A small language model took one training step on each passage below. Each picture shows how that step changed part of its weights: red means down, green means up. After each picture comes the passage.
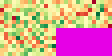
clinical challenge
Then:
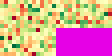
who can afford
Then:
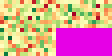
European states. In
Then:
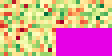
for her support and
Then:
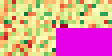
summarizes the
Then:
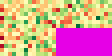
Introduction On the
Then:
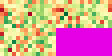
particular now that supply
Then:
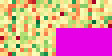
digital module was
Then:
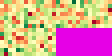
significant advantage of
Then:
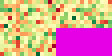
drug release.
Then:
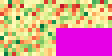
suggests that the
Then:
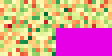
economic analyses.
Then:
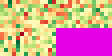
of serous
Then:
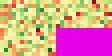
of a legal
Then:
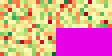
observers can
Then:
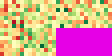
the network.
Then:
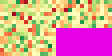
university was
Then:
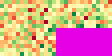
contributing to the
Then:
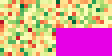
and calls
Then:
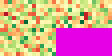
declare no
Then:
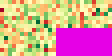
Science and Business
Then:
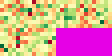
examined as part
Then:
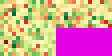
This high load of
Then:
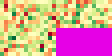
and the more recent
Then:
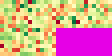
with matrices
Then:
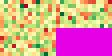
collaboration and analysis among
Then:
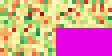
weighed and
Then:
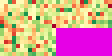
A total of
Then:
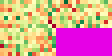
widely promote
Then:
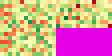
of Indian
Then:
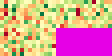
the seventh
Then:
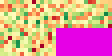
The measurement was made
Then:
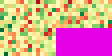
investigated. In
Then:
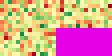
capacity is the
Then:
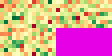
objects would be
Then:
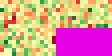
those who consume
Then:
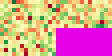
ethical standards
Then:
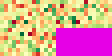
with alterations
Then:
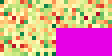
Conformity and
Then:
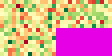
which operator actions
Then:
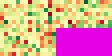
different system conditions.
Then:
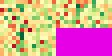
and innovation projects,
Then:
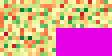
purposes and research
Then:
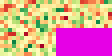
was estimated to be
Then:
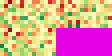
the fibre
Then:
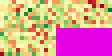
maintaining their
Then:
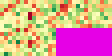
is also recommended
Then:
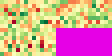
in Japan
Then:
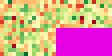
public buildings and
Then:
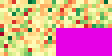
has a different meaning
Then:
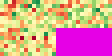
of the proposed algorithm
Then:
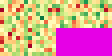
carried out using
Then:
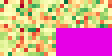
little about
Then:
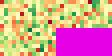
increase insight for
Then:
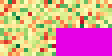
could manage these
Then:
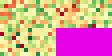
of spatial
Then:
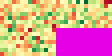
The ability to cross
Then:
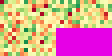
parenting on
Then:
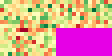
towards people around
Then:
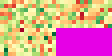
of organic
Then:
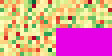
region on the
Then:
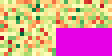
market in both countries
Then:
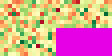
on Medical
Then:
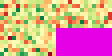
a new method of
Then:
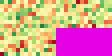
reduced by a
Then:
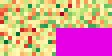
process of creating
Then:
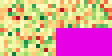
our SCA
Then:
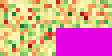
students begin their
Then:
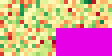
and so on to
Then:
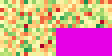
traditional artificial
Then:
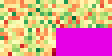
local commits to
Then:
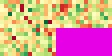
is good over a
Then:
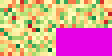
feasibility of
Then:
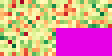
used for official
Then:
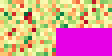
investigated independently
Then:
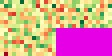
standard Workflow Management
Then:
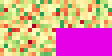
implies that
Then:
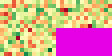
of calls is
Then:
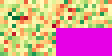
scope of
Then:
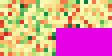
and analyses the
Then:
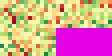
total elapsed
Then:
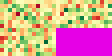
vibrations of
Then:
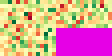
it has been reported
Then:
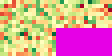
of estimation error
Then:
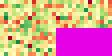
secondary students with respect
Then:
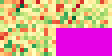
human serum
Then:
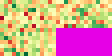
cell phones and
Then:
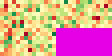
the quality of personal
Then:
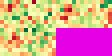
were used to
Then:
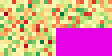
waste, which is
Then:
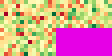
principal stress of
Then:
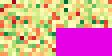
a correlation between the
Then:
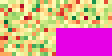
capital. It
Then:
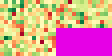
parental care
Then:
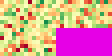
holds a
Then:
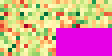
MSER for
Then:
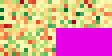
full symbols
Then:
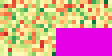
of the patients was
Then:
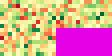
support vector machine
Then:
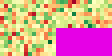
number of active users
